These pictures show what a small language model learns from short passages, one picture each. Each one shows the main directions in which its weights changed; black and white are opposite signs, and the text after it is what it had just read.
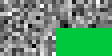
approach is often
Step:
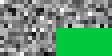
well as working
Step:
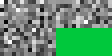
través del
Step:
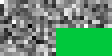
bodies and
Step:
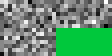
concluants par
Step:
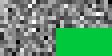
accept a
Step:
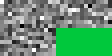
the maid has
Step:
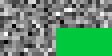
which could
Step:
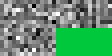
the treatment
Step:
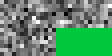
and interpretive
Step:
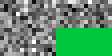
partner in the
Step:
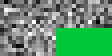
with age and
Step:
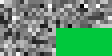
a representation of
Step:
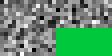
kasus dan
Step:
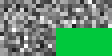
para las personas
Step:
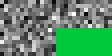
system should alert
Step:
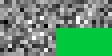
les contrats
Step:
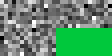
soluble in
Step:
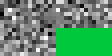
Development and
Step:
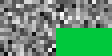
de uma nova
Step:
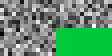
sample 5 in
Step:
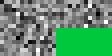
environment, which can
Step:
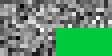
over that time
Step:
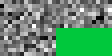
Seota et
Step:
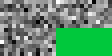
bu sohada
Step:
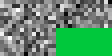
to the development of
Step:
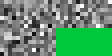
regulations and
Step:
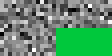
the Digital
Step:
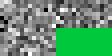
University of
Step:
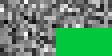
analytics, the
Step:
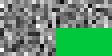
2. Count
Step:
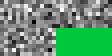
essential for
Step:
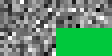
biri bu –
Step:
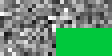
to solve these
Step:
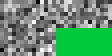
of time,
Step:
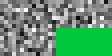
Table A6
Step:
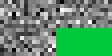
with ethical
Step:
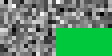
result of which
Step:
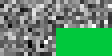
la principal
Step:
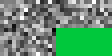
and MRI
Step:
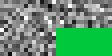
privire la
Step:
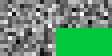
meadow in
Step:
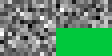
implemented to show
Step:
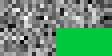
qilish va
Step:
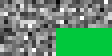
compared with
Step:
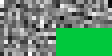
is located at
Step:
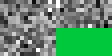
¿ considerando
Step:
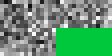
damage the
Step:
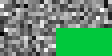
online foram
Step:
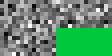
chapter of
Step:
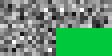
Gates for
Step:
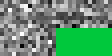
a need to
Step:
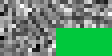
that need to be
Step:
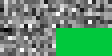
treated with
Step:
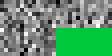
transfert de
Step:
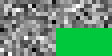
the potential to
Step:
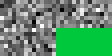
participate in
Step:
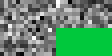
air and
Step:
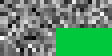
But after
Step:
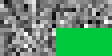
dream will
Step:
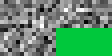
pesar que en
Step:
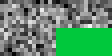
top of the
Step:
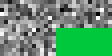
characterized by
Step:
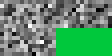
errors and
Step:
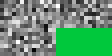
sample has been
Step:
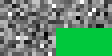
Julio -
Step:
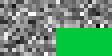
for normal
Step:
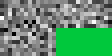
calculating and
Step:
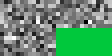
resistance to
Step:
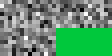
Medios y
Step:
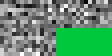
during the
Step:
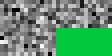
these effects were
